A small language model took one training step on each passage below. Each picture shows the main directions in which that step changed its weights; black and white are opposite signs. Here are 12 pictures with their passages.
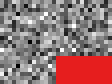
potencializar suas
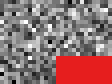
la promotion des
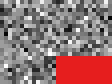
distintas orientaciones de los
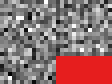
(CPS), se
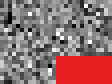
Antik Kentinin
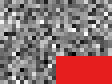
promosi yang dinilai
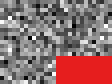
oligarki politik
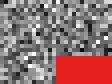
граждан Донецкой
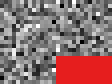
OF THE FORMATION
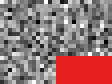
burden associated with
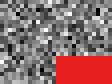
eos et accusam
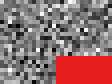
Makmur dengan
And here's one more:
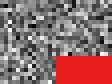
sintez qilish qobiliyatida
